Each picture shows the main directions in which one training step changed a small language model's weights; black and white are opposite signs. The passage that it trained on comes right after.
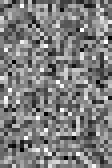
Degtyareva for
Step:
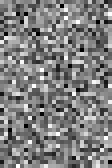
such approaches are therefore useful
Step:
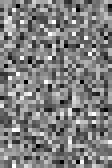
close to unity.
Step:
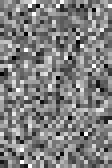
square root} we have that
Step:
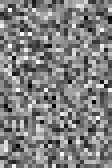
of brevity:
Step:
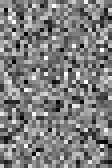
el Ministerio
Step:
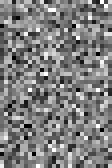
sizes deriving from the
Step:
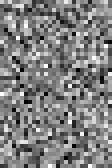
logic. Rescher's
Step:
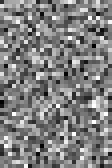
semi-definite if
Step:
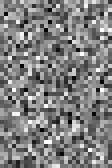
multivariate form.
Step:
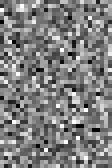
infección al no presentar
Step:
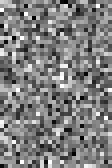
the 945 °C data
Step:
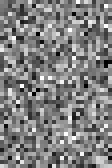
point to consider however is that the
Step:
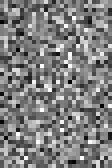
случаев это
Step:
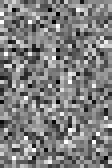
We thus measured the fraction of
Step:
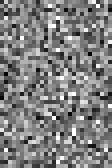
kabi maqollar
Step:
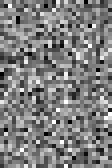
- 12 oy deb
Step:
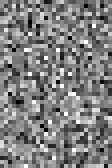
egamiz" degan
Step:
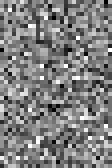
between the vortices increases
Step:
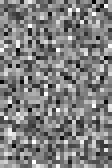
is a common value for an
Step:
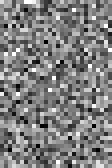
we present a couple of
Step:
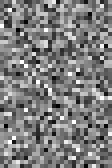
the weighting scheme the errors
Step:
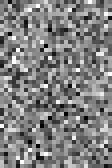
nickelates is
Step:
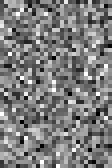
rule out the possibility that
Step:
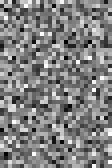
a compact quotient\/
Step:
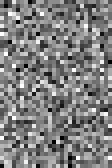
in order to reduce the
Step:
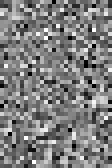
, la classe $%
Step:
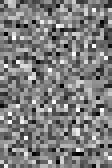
so that it admits
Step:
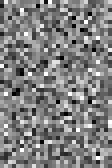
Costa Rica y
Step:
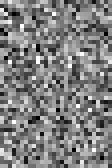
photons. The manipulation
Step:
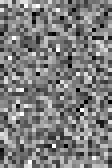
участии органов
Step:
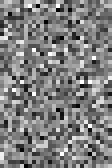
\end{align} For each
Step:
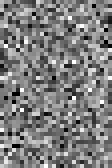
steps and hence calculating the
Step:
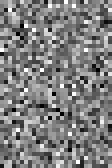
choisies. Les
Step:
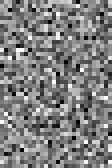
Його творів
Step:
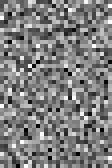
equivalent to $M$ and
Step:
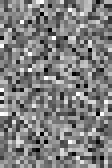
and test-time adaptation
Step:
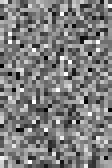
Brasil, Chile,
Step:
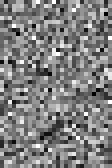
privacy standards
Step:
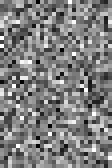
l l } \hline &
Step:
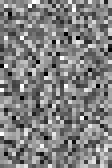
C^+$ such that {
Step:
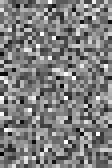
and another greater than
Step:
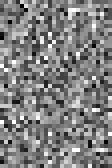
da capacidade dos
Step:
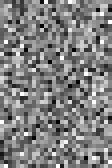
Também são
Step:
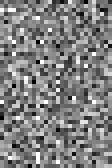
We saw earlier
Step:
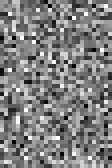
SiO$_2$ and
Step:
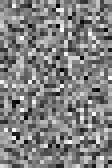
\end{cor} Less
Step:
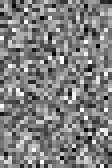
values of $B_0$.
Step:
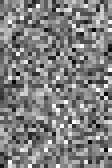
\textit{bit positions}
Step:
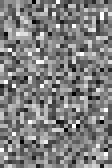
deletion contraction argument
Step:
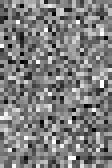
Therefore, verifying the local
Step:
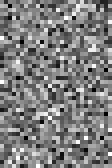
Bundan oldingi
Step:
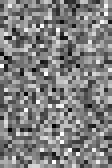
the CFHTLS
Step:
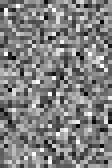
mekanı olarak
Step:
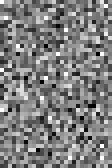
The inconsistencies
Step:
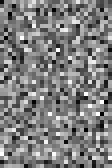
que dirija al interior
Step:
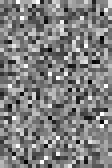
en leur offrant un
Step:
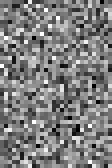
displacement of each unique
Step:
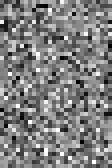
Integrated Heat
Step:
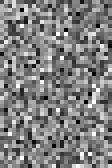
repeat this process on each
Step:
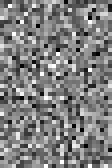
entire parameter range,
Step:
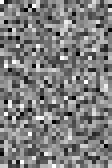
efforts were hampered
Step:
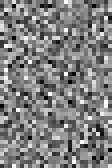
On the other hand, since
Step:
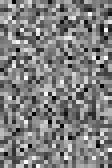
top-tagging, as
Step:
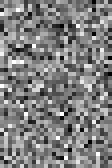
an effective magnetic field induced by
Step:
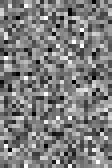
\in U \colon Z
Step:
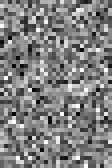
and different Burgers
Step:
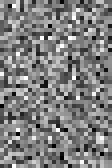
свойства решений
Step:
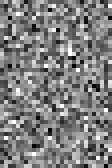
the reconstruction of optical states
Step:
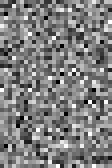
\mathcal{M}} \nabla
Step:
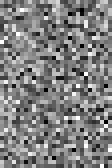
lakott Santa
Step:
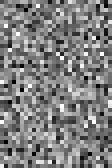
collisions} Some
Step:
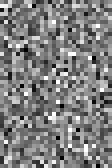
$I_{AP}$ are the
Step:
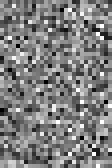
yielding a hard
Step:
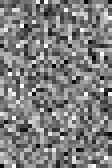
theorem was generalised to
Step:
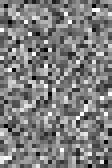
a halfplane as a
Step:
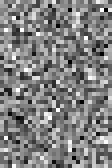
colonii (fig.
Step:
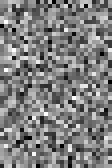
of the networked MPC
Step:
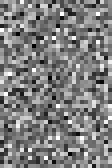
low temperature (around
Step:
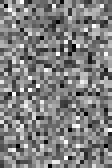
require the source to be sufficiently
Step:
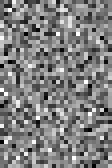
the equilibrium distribution
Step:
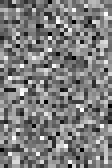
за эти годы
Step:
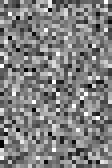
human and animal
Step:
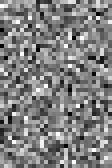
semi-definite. The
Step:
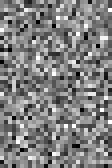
respectively, with $u$,
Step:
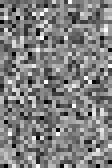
Perception Index
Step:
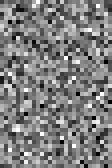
particle moves on a
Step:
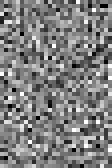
Se explica esta
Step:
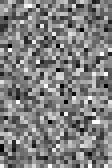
B) \over \partial
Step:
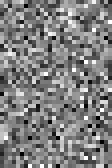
\notin B_n}
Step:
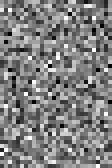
$2$-twist spin
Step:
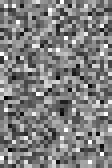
an approximately quadratic dependence
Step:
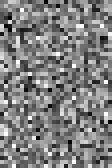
of Nijmegen,
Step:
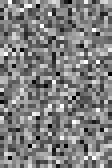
\cr\hline \ldots &
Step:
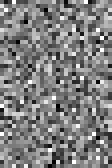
transversal matroids
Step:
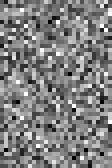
ma’noning esa
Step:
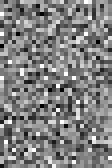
and decreasing the step size by
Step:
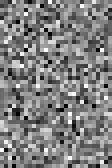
end. We use the same formula
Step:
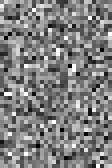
admissible triplets
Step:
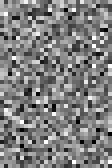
universe consist of just two
